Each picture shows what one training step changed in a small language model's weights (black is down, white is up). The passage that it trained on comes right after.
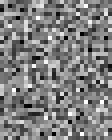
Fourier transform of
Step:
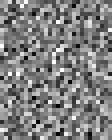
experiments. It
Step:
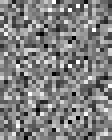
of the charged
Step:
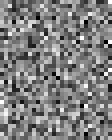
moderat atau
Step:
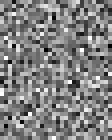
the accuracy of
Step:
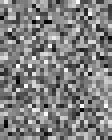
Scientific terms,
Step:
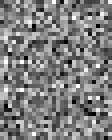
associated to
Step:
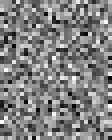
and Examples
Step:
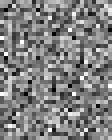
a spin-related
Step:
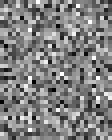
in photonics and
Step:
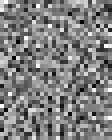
compared on equal
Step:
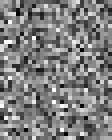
da Saúde
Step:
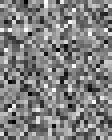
simple qualitative
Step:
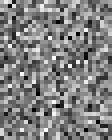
oficial. A
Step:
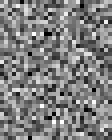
alumínio para
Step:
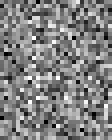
из них,
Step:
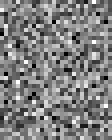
and other observables,
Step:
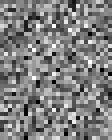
with a detailed
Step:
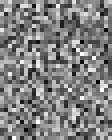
increases for lower
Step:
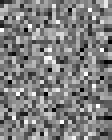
order in $dt$
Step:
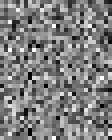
model which is in a
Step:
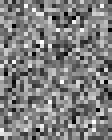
loops to the
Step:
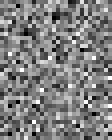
is the Fourier
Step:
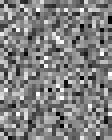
no siempre es
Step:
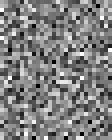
Jefremov and
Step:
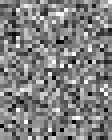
in conjunction with
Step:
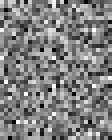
$2$ two between
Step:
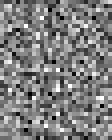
желудка при
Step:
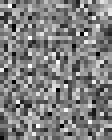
forces was presented
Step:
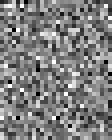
filter scale
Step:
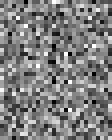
hysteresis can
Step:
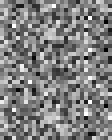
\ee for the
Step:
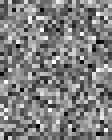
traditional printed
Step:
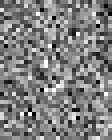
to non-trivial
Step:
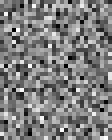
foco total,
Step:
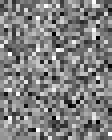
*Figure 1.*
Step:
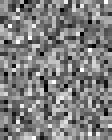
information فيما
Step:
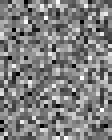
actor fundamental
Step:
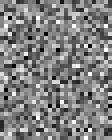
\mu ^{\prime
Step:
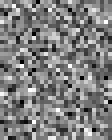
Gaussian field}
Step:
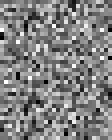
with a maximum density
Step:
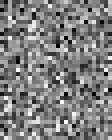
imaging modality
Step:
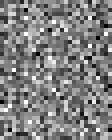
be assessed by
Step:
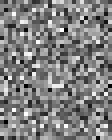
demonstrated the
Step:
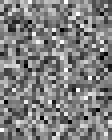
to thousands of
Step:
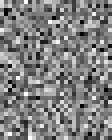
exchange coupling
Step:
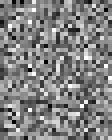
aceitar uma
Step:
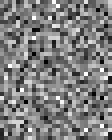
Band & Excess
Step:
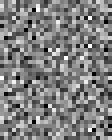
\bibinfo {author}
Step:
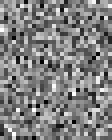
relations to calculate
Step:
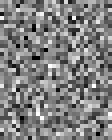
LC and $\langle
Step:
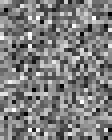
deep learning}
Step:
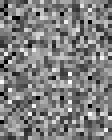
turini aniqlash
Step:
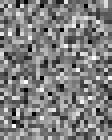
deviation theory is
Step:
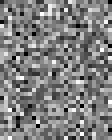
n'y sont
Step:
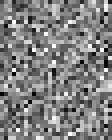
dual conformal
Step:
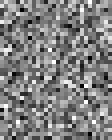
behavior than the
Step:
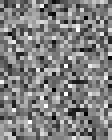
nomi bilan
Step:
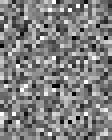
of the first cavity
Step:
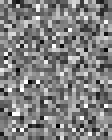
жидкости и
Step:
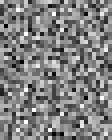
personas en
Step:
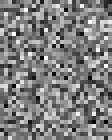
différence a
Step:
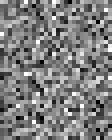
electron nematic
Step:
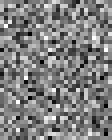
while the obtained gel was
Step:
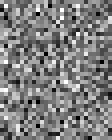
into leptons can
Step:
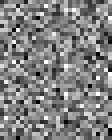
slowly to the
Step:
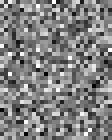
limits on them.
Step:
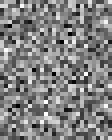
rather than following
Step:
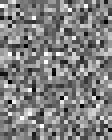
thin emission lines
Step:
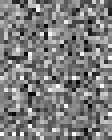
яъни қай
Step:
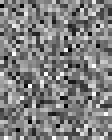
(e.g. three
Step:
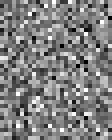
functions, beyond
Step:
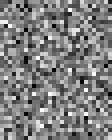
Este autor
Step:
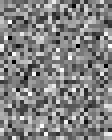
using the calibrated
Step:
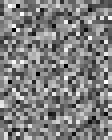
relevant for the
